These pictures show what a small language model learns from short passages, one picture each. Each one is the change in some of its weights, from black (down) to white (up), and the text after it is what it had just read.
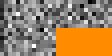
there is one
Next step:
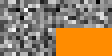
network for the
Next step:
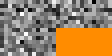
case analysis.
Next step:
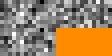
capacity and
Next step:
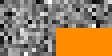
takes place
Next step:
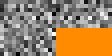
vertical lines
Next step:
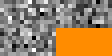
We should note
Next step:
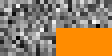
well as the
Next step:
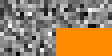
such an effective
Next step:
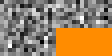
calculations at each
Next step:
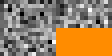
done using the
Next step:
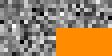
scale. An
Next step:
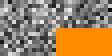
a chance of
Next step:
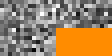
a frequency of
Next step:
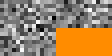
C. This analysis
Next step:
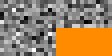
using the Bott
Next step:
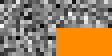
distance, but
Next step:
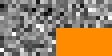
systems. Here
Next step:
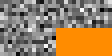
materials in
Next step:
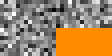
and roof
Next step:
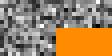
expressions for the
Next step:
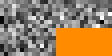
shape of
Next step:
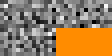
to a fixed set
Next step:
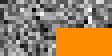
come from the
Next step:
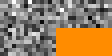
the GTD
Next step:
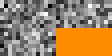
into the heat
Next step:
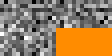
in Four
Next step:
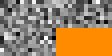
that they make
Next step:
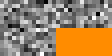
measured observable
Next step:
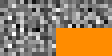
their theoretical
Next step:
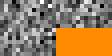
to concluding
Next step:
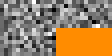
to the case
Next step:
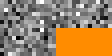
both integrated
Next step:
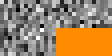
even channels,
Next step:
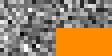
the DM
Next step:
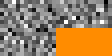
three Killing
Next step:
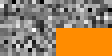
field is introduced
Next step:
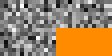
role of
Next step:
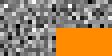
that is a function
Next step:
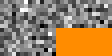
unit up and
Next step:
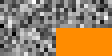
finding has significant
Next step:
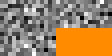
on interactions other
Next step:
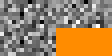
a natural
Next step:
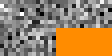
that only electrons
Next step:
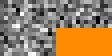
An experimental
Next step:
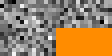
will focus
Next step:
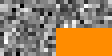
or assign
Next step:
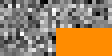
than those that are
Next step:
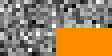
as with the simulations
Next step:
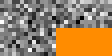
value. This is
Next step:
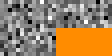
that all information about
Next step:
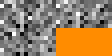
expected result for
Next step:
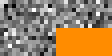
line density.
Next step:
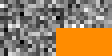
in figure
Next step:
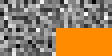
the parameters were
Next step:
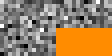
evaluates the
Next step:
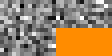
development of
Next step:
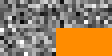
in our sample,
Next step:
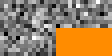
parts: an
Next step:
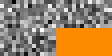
variable stars
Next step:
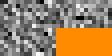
describes the results
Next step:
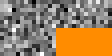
defined by the
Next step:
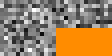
a massive
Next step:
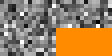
how a
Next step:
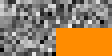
locking state
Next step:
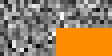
the proof of
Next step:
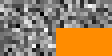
the observed neutrino
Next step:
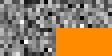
of columnar
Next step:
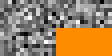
has units of
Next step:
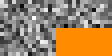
reflect the
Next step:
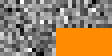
due to their
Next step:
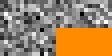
the force
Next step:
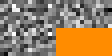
and $\beta$
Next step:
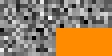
are primary
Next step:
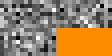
node at zero
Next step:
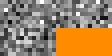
an integrated
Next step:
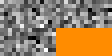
and Wang,
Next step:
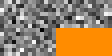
is merely
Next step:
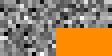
junction conditions.
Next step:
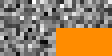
line is that for
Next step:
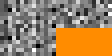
by its product
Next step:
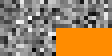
complementary to
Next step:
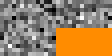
conjecture for
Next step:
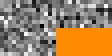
we see that the
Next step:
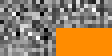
their final
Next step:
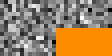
the field of
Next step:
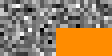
more complicated
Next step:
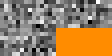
%as a
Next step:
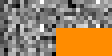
with the main
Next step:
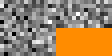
and corotation
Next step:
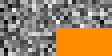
in this paper,
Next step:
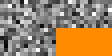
able to find
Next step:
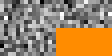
increase of
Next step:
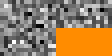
make an
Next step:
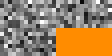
a stability
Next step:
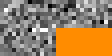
integrals that
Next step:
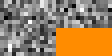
can raise the
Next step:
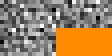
one atom per
